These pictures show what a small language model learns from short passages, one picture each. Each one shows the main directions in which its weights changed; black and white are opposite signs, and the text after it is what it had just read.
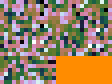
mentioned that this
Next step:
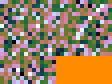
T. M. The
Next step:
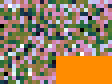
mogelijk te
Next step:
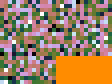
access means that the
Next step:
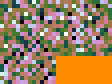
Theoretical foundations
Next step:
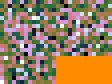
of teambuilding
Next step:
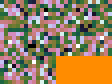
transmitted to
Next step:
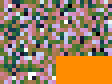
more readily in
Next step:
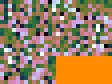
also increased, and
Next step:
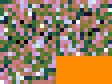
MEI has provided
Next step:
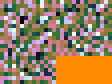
in the Bida Ring
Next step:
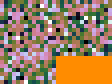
first approximation a
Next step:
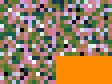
el desarrollo
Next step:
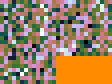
their needs. 4.
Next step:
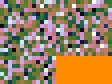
gastric region
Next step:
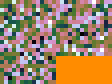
- »Zakaj so
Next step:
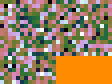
observed, especially
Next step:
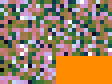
and dispersive
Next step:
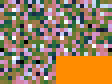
dashed-lines in
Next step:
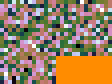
fuites par
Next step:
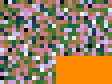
u olam ichra
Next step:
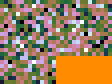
un grup protector
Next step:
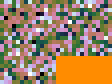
Eye Res.*
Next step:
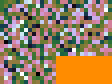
uma viagem
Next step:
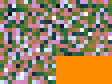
measurement technique
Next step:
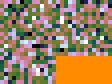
and hazards.
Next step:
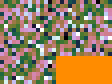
as an extension
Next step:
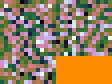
a total of 48
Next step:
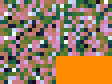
acts adopted in
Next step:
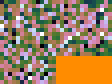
form of government
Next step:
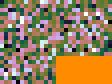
no relationship between
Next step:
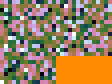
thinking, the
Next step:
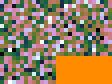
della memoria a
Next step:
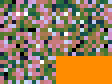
mayor parte de los
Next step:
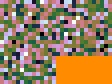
confirm below:
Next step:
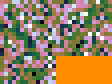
que ha aumentado
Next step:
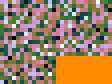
has become a popular
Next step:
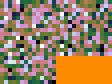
regions, where the
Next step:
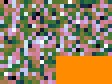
declining S–N
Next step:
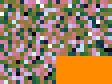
la igualdad
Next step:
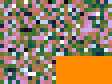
to read in the
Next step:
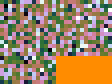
education activities had
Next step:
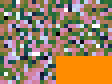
bosh harf
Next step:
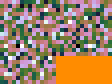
of view, without
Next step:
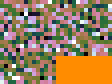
the city's identity
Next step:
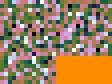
aturan formal
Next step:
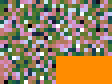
development of new approaches
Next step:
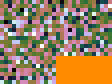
² Saloh
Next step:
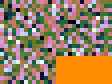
Specifications for
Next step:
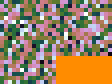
in CBT,
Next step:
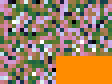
bir alohida usul
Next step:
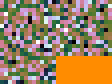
of the males.
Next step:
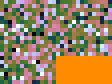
uma disciplina que
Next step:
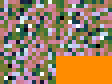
funding research material,
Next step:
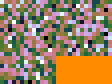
y S variaron
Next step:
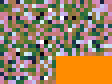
modelini tubdan
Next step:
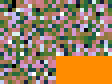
of feeding in
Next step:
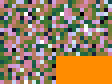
sentido e valor
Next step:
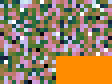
and transmission of
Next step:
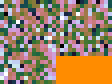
and along with that,
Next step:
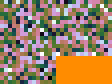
loop der jaren
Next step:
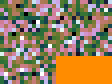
esa nada del
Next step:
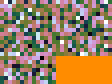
de nuvens... As
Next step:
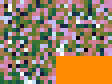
create annual,
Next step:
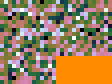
of the data requirements
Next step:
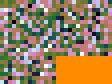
molecular profiling
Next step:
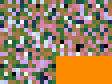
2-position being
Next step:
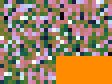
body temperature
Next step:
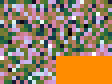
mejoras que la
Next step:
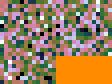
unit COP and
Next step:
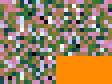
è delle cose
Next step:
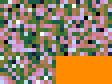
podem ter grande
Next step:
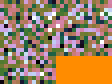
comercialización de
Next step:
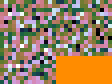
tasks. It
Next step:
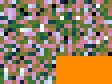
a hospital based
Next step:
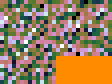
fundamentais para
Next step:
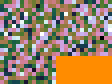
replaced with the
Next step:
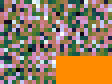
тварин і
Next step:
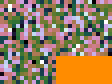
quais 15 foram
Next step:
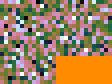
ва бошқа
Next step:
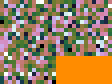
by the advanced
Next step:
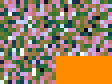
de meio ano de
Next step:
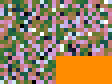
been significantly impacted
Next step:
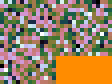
assets variable.
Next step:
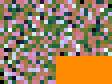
forward: the
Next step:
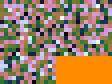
a recipe is
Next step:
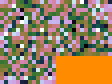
расид, ки
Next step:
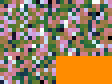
which all data generated in
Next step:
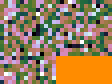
Age: Work,
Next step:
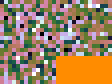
Learning NISQ
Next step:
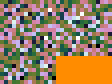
, Vasco
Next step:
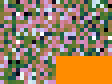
Evidence shows
